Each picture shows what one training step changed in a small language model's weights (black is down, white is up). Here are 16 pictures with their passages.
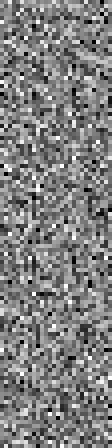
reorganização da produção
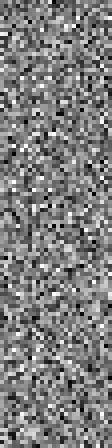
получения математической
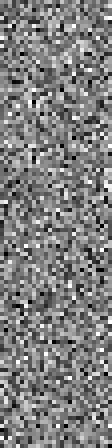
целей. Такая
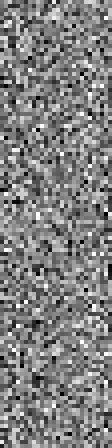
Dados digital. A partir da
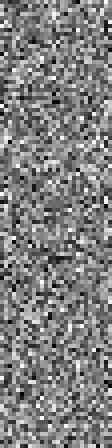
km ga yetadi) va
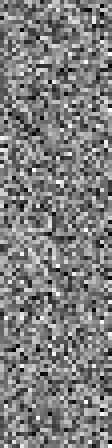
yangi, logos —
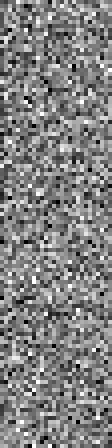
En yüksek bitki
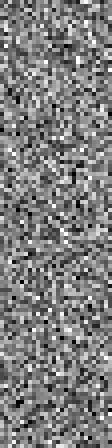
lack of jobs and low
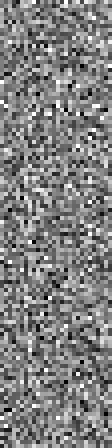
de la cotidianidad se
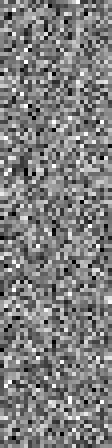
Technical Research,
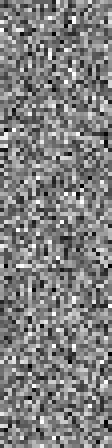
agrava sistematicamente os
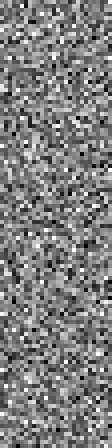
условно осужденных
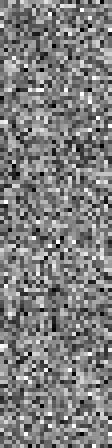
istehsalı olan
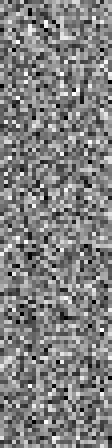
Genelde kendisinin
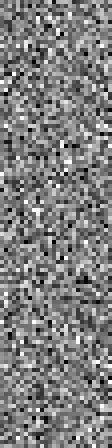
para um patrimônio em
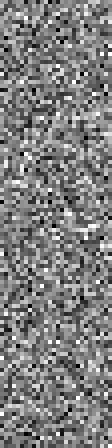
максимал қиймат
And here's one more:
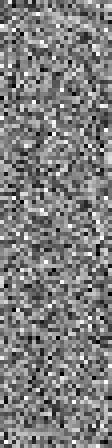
estar a serviço da
